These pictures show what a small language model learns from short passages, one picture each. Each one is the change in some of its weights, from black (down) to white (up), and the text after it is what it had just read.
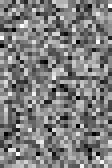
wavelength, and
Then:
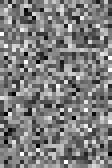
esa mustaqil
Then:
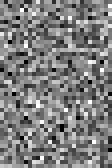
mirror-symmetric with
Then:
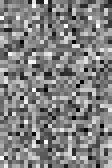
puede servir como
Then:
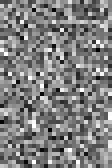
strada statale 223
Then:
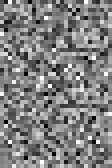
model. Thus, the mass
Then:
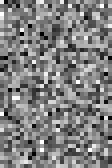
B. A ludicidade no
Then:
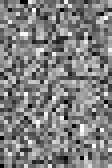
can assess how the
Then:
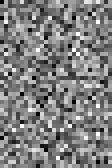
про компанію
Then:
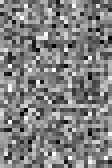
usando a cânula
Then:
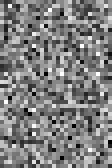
ma‘no ko‘chishi
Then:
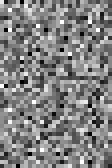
Sustenta-se que a
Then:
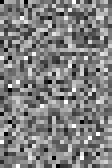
from 0 to 7. The
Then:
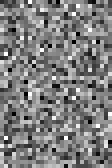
maximal value of the
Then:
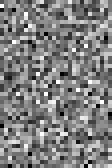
in the Appendix.
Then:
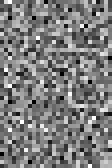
the case when the external field
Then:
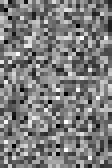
of the ripple decay
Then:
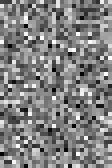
l'invention de
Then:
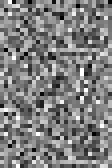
one phase at a first-order
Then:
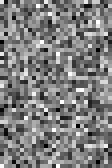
separate wavelets
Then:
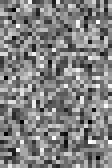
distribution for equilibrium
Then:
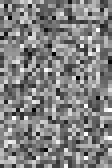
**Teorias e
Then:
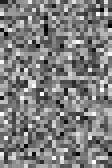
consisting of approximately
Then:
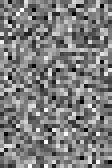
of BA1 and BA2
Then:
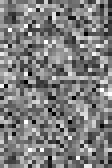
diminuindo os
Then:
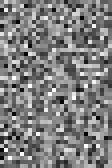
dan aksi-aksi
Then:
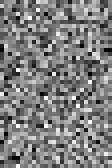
and 1327, and single
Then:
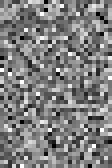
the floods,
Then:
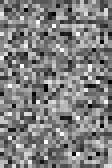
gateway substate.
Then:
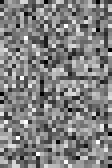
por el Derecho y que
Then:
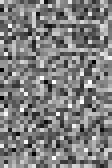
of the associated
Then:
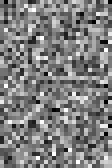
that proper correlations in the
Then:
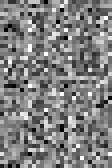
hak-hak anak
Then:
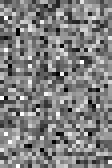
у Середній
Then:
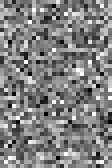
novel mechanism,
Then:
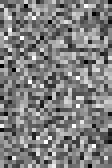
terms in the sums in
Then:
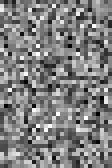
Pored toga,
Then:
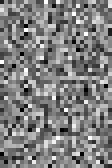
in laurels, which
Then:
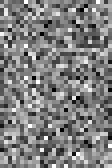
otros actores que
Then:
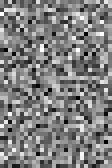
of superfluidity.
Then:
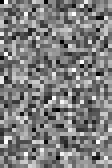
of 1.2 nm in the
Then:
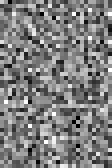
musiqiy ijod,
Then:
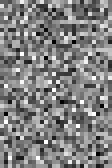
local segmentation
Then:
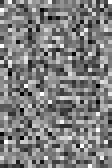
yields Tsallis
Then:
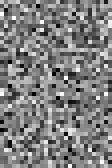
presente ocasião,
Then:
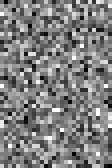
bei teilweise
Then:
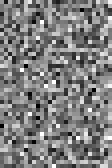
the i.i.d
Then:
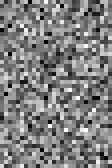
Partial Exploration
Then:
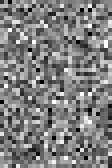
correct the 10~Hz
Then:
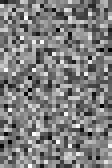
ideal form: product
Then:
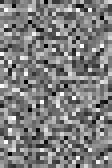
hierbij een
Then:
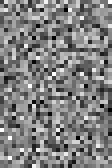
top quark and antitop
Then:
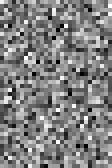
integrally to a box
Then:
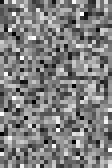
Victor Shoup.
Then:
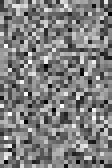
resemblance to the 4D
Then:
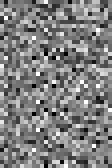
в во всех
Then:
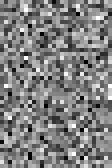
64 filters
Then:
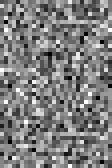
considered as the quantization
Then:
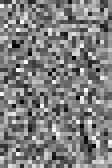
at a given time, and
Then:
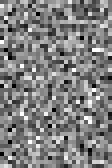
orbital symmetry, the
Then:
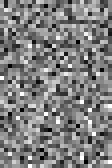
structural and semantic
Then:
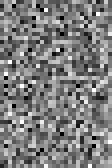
to expand the first two terms
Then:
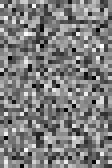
la EUCIM
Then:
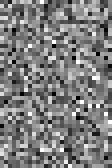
los ordenadores para
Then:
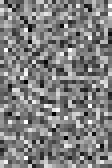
realidade marcada por
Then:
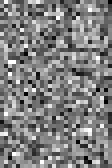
Hijau Medan.
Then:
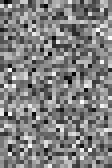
on a 3D cubic
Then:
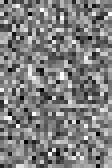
1~ps -- reported
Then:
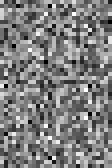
productions and situations of
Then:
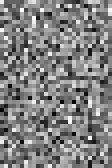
are separately obtained,
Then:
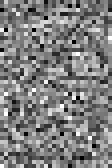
also $\gamma$-rays.
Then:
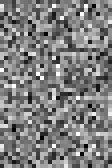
duration may again
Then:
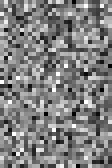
mass region, DM acts
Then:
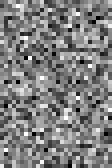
Fig. 3 Resistance
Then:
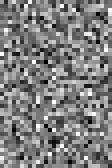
popularity distribution and file
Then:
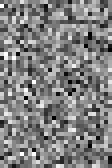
el ayni en la vida
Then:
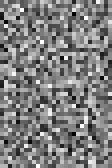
are \begin{eqnarray}
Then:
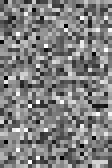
forte ou plus
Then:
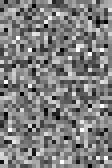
of linguistic
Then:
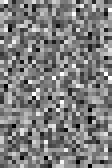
min}$, implying that the
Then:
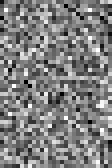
hujjatlari bilan
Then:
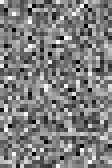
xulosa qiladilar:
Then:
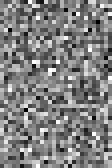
uso de manutenção com
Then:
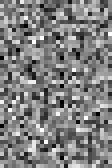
Piel-L y en el
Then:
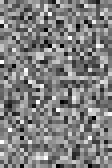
in the case of granular
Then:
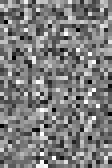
which corresponds to the boundary state
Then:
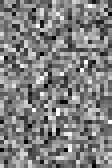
particle is in a momentum
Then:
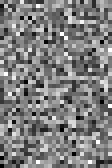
de-anonymization, all
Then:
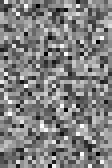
methods exist, which
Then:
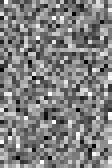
the number of enzymes in
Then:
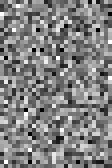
distance modules of the
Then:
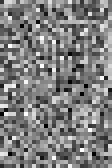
\sum_{x \in
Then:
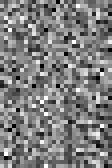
integratsiya sust
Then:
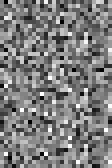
can be handled using the
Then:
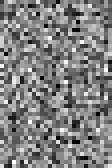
observés et indiquant
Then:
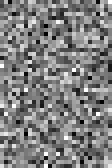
gejala alam dan
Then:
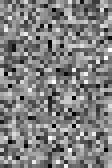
doutrinas políticas
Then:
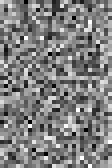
near its southern
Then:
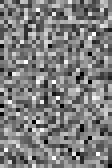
theories such as quantum
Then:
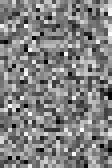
pinansyal na
